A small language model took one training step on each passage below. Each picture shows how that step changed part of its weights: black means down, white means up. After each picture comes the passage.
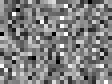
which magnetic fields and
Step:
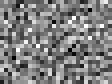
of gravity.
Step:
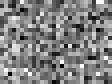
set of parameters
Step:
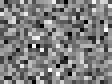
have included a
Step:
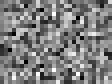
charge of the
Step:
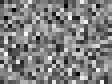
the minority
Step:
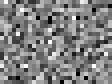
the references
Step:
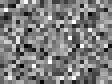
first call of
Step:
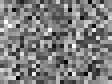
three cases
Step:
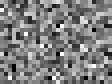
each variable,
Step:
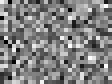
deformations of
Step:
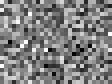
models will be
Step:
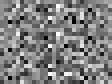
starting from
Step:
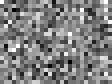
steady state
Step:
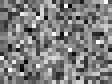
8. This
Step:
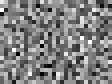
disclose their
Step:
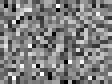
but every
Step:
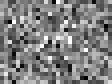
quantum regime for
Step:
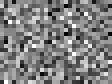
can affect
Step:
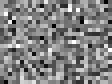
to identify and
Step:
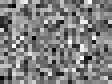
maximum of the
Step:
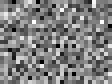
and algorithmic
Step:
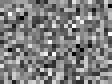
may again lead
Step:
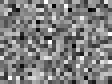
research and
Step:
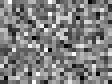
made in the
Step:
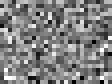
of the host
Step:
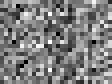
B. Worm
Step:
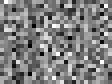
\hline \hline
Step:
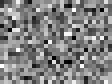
The results are shown
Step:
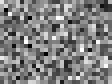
returning the
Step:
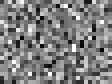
film with
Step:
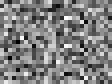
star product
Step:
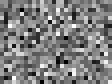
different temperature, we
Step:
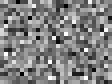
corresponding scalar potential
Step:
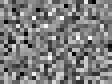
a model that
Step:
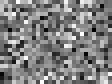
storing of
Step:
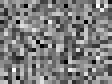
us to correct
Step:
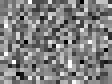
situation is
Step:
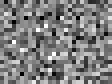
code like
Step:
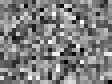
the charge operator
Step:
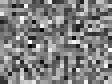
to sums of
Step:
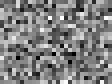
if neutrino mass
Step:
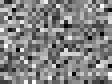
emission-line galaxies
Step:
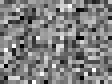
Due to the
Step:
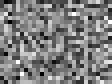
to observe
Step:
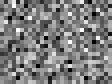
by having
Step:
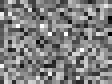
does not generally
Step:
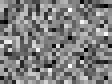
relay, the
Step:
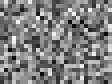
of separation.
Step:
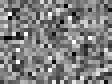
the evolution point,
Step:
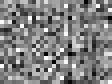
the spin-1
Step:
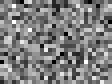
which is highly
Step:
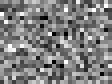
interpreted as
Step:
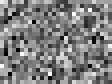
point back to the
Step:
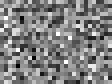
variance is
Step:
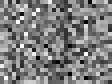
questions with
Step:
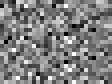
with a set of
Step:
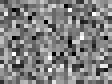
the Z pole
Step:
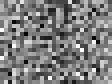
white light
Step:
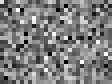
(one hop
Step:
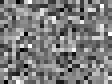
simply obtained
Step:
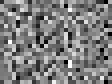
0}$ is present
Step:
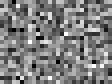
of various
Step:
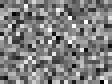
the potential with
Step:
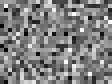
to the null
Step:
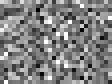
measured linewidth is
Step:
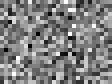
see that the flux
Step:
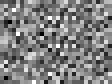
and from the
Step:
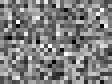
time, which
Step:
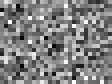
it. A new
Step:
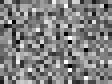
therein for
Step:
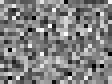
best described using
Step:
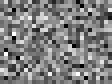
solid line)
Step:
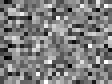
torelon at
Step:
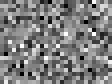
sensible to
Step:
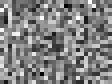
times the
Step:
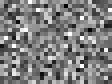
role of
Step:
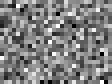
the field of
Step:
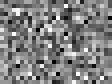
scale radius and
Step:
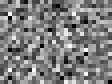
quark phase}.
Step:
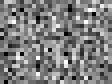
dominated by
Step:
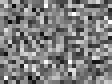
to two different
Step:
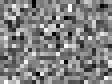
disparity and
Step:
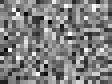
by the \pt
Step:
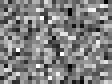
alloy and
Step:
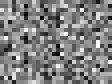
however all of
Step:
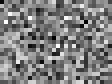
and starts
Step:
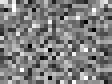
this corresponds to
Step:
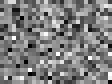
\beta \leq
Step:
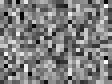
we present the
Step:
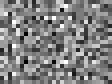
different values of
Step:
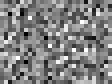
providing insight
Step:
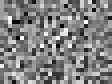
have already
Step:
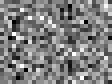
optimization problem that
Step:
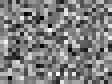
and contraction on
